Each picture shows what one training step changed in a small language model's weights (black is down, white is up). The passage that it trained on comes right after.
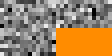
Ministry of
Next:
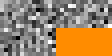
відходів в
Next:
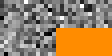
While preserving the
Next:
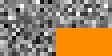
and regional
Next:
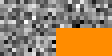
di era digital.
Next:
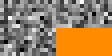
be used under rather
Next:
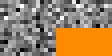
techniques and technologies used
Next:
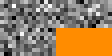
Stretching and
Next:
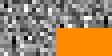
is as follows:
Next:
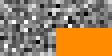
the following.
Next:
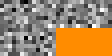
Results: The
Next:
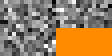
terminate the
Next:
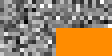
move in
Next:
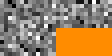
traces from
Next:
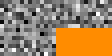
subject. By
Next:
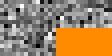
and energy benefits
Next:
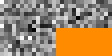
in front of
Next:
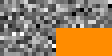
conjunto de
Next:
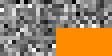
by applying the above
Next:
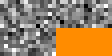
- Procedure
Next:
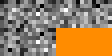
présente pour
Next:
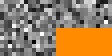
a meaning, and
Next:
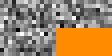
as to replace
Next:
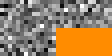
this follows from the
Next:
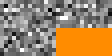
through an internal
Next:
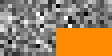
the city only
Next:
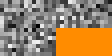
du commerce
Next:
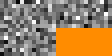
до рухової
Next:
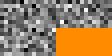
destacada por
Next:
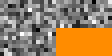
da GC -
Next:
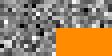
local growth estimate to
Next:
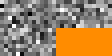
the fundamental solution to
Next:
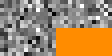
about the thickness
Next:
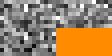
coefficients except coefficients of
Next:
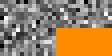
из результатов
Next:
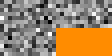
diagnostik faoliyat —
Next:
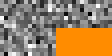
a rational curve is
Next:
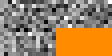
only differ by
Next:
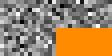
study in this
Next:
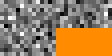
World and
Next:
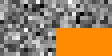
mean a real analytic
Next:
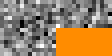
quantity of some
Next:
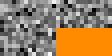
muerte de
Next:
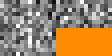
noção do que
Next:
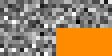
study. -
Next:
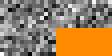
prediction of
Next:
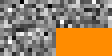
such as La
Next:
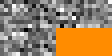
proof easier to
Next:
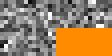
и создания
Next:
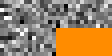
performed model parallelization
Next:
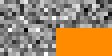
within a certain range
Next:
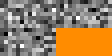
might then be
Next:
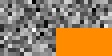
sido lo
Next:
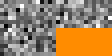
and user satisfaction
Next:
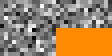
e discussões,
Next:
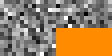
the left-hand
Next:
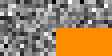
vertex $u$.
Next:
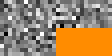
to give a complete
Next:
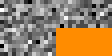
growing impact of
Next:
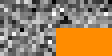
Manuais e
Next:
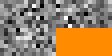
the stabilizer of
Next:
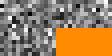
the exact sequence
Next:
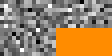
there exists an
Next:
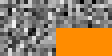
Round X
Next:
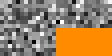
a {\em regular
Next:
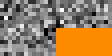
sound against
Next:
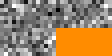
subjective evaluations
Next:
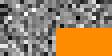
This shows that
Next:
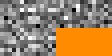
ml.) and
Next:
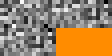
that while the
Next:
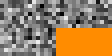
used for the
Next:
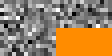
to the other
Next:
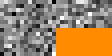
să găsim
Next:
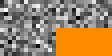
in the cloud
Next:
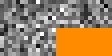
can derive some
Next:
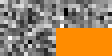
direct application of the
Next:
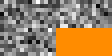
tanib olish
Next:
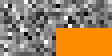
the entry of
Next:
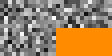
bugs to the
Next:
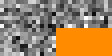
of the algorithm is
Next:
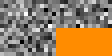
rivojlanish imkonini
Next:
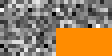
with students and other
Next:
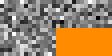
on polluted
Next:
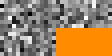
the interactions of two
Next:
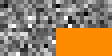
the proof is the
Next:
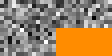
multiple classes can
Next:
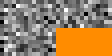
\] determined by the
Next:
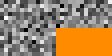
LEAN AND
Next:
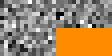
за останні
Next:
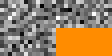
calculating the
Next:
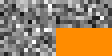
computes the correlation
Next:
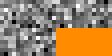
linear and nonlinear observation
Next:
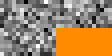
lack of strategy in
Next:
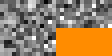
- thin,
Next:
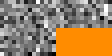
administration of
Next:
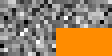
estaban en
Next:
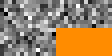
bases de
